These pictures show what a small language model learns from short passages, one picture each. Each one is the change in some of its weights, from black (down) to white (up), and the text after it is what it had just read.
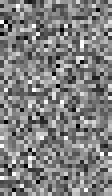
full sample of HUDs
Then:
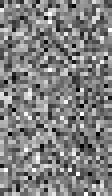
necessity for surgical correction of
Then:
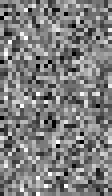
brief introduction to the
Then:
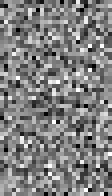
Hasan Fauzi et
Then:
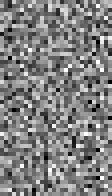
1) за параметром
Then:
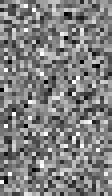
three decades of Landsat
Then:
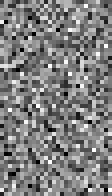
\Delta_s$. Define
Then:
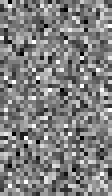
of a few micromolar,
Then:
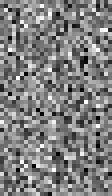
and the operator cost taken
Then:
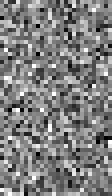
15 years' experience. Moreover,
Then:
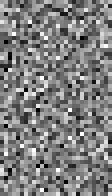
at lokale stemmer
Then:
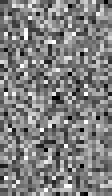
including contact information, and any direct
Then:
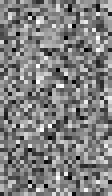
on the wavelength measured and
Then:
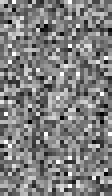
processo de apreender,
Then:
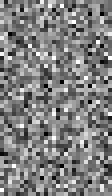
без явных дефектов.
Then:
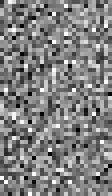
analysis shows that the past tense is
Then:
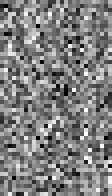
and Prague. He received his
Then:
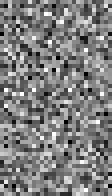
resource-sharing system in
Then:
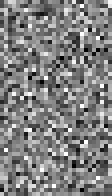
shelf life affects bond
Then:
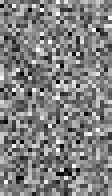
proposed AR interaction technique,
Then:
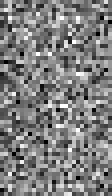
deseo de aprender
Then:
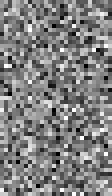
uma preocupação prioritária
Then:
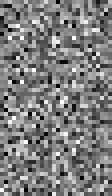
SNe sample, namely SN
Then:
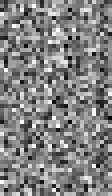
applications than that reported in the state of the
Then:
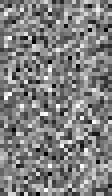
binary-function) classes)
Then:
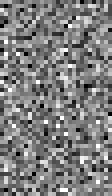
prevederile generale actuale
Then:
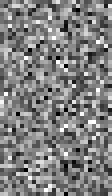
36 to investigate the health status
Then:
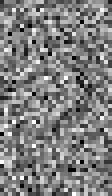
qismi sifatida
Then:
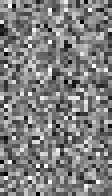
and peculiarities of
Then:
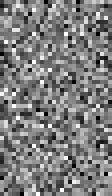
policies and stakeholder
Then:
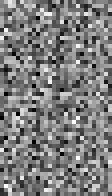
periodontitis, providing insight
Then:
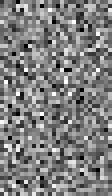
режиме работы
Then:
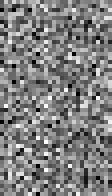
in mechanical engineering at the University
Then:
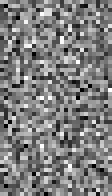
a disintegrin and
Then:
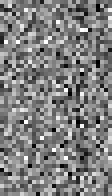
needle from the side. As an
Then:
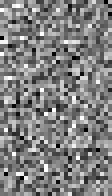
performance at a lower operating temperature (200
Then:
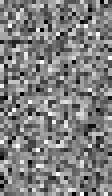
approximately $1.2 \sec$.
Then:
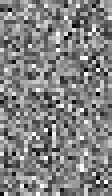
methods which allow one to calculate the
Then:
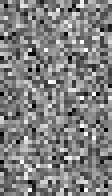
circular ``cloud'' in the
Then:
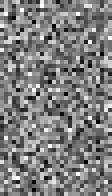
the circulating pump is
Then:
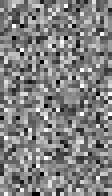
is critical to choose the right
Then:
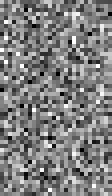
soni ikki baravarga
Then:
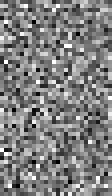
$(0,1)$ enforcing the
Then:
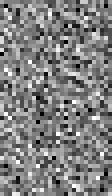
and to adopt managerial
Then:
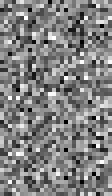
CTC AAA GCC
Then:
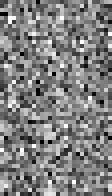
that in case of benzoic
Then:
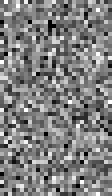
{\it all} particles with
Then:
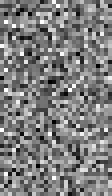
amalga oshirilishi
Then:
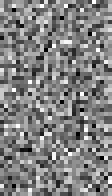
are found to be on average 10-20
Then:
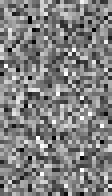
therefore to a completely explorable
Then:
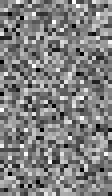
small, utilizing complete graph
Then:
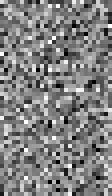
cooling and the hold at the
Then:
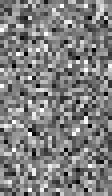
Давлат бюджети
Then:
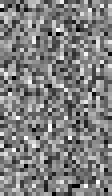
action, but also relates to future
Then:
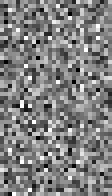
contribute with opposite signs.
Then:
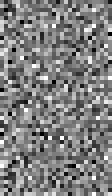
continuous thermal cycling of their
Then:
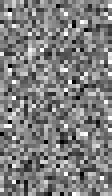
my window allows me to
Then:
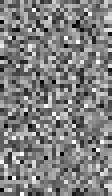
tentano di salvare il
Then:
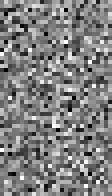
this thesis is to study the
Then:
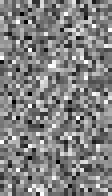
classroom-based research frequently do
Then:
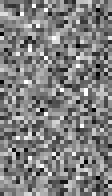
clear now that the system at low temperatures
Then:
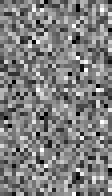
qiluvchi muhim pedagogik
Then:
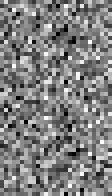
Forschung. Insofern
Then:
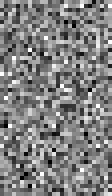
problem reduces to a supervised
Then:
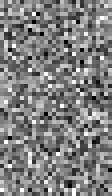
pela Comissão Diretiva
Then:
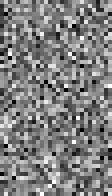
matches the simple difference of
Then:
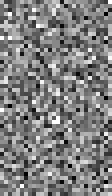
Figure 1. There was no negative
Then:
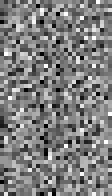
progressiv ruhiy
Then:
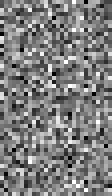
telemedicine services will
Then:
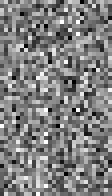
to reduce the pathogen
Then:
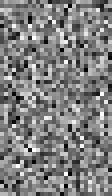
saved. DESIGN
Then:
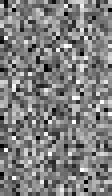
springs and antiroll
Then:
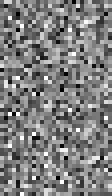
dintre ele, ne vom
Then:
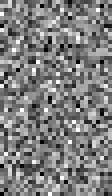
\special{pn 8}%
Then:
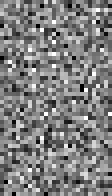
m_\nu v_{virial}$
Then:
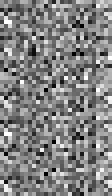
PM PM PR PM R
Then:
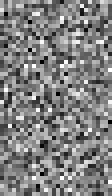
فى predlogi
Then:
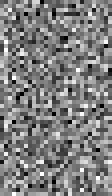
aumentando a acessibilidade
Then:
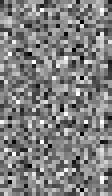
qismlaridan hisoblanib,
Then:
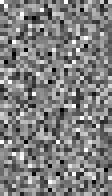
LSP / translation teacher
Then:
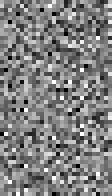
uncorrelated, except in the
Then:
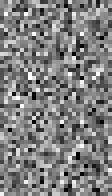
shapes, other species of lower
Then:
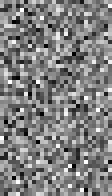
on G* . The maximum number of functions
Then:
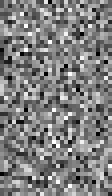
president. His opponent,
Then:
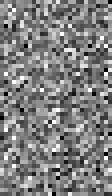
Кониського 13
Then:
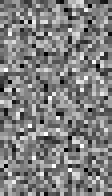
muayyan bolaning
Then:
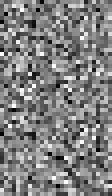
Parliament in terms of both the
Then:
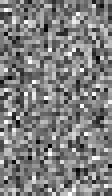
gravita alrededor de la
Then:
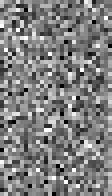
the autonomous systems has its
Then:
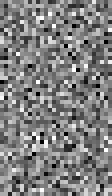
and $\phi_\gamma(u)$ is
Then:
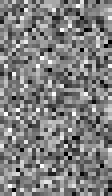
next mentions the "onion
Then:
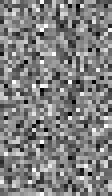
a species at a close range or
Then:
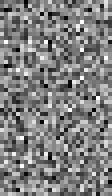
de enero, p. 2. -
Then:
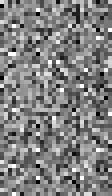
sources of communication. In the study area more
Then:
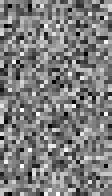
Gong X, Chen F.
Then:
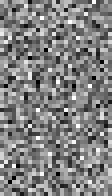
$C_{7\gamma}$ effects are
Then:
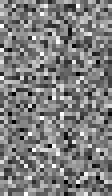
different scenarios. Each scenario
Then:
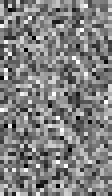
The remaining photos were given valence
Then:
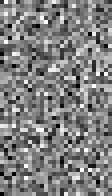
International Treaty:
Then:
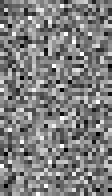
itself, for example making the
